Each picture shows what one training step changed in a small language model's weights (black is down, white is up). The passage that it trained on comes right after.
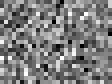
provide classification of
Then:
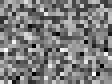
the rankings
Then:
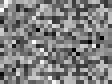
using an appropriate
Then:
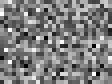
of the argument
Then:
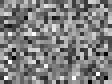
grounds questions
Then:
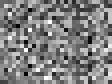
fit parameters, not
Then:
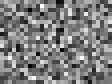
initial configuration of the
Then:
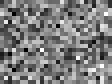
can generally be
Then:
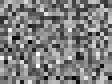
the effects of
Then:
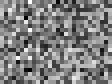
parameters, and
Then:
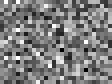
error signal and
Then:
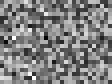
the distance was
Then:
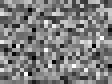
model than the one
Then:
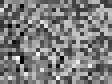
be studied by
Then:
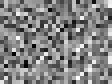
stress that the
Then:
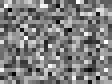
free magnetic to potential
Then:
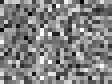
and in particular
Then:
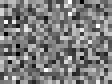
theorem and the
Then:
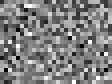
Hence, we
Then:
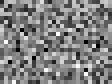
that the area of
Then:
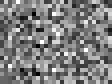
performance analysis.
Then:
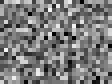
and the spread
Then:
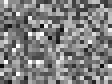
location in the
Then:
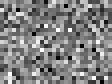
iron (see
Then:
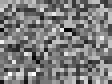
its statistical moments
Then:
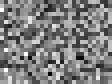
leads to a general
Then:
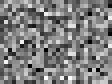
the projectors
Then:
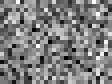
This kind of
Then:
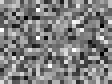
orders of both
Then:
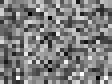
to teach
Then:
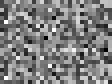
rounds and
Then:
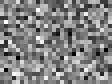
research, we will
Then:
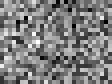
topology, magnetic
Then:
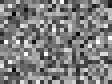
analysed in
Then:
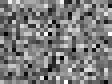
appeared in
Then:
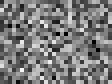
be based on a
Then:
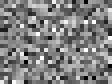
works that
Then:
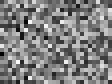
not change the problem
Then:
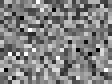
time parameter,
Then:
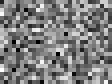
in late
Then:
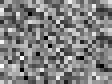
to those of a
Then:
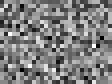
be the case.
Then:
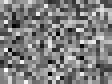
able to determine a
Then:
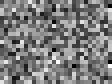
global and included
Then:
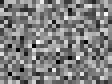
that particular position.
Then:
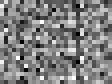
cut. Thus,
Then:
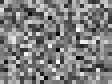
to their thermal energy
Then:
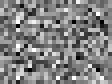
acting on the
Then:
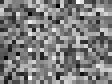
to reduce the
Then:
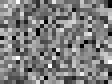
axial and radial
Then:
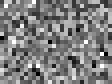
2. TeV
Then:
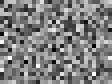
that the study of
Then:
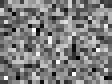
library learning
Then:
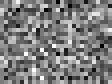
may be written as
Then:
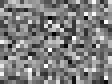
a linear combination
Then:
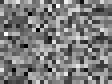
and often specific only
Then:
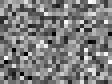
the midpoint
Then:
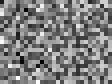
in interacting
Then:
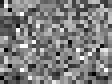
color of the
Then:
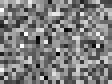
local pairs is
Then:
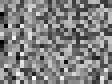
Therefore, the
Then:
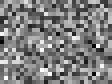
the three other
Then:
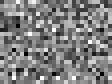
luminosity versus
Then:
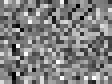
looked at a
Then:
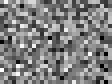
W boson
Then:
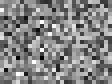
estimation, but
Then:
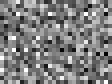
Fund of
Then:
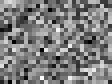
metric can be
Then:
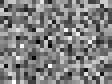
that this is
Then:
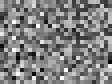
However, the
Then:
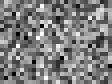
located in
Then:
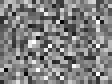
the next section,
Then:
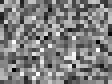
By imposing
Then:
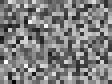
not become zero even
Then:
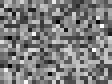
considering a
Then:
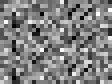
carried out with
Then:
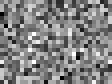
Therefore, studying
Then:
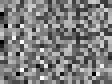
Therefore, the mass
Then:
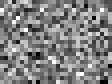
interpret the experimental
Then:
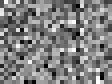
point. We also
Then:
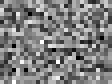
to an interesting
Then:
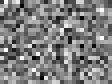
by enhanced fluctuations
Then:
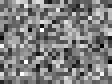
used is given as
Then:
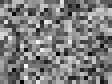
can be studied using
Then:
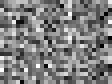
smooth, is of
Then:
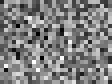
respectively, with
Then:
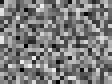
in these regions.
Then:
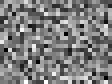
the task as
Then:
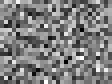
matrix and all the
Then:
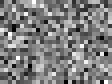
NICE algorithm
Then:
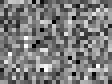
indicate $\pm$
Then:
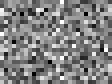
step $k$,
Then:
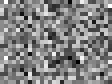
view. A
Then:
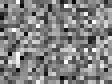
Assuming that
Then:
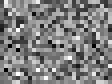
maximum position,
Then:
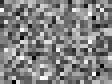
improve the sufficient
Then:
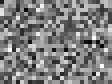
in the second approach
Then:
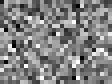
respectively. When
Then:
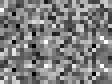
for the two
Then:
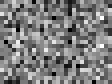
are different, the
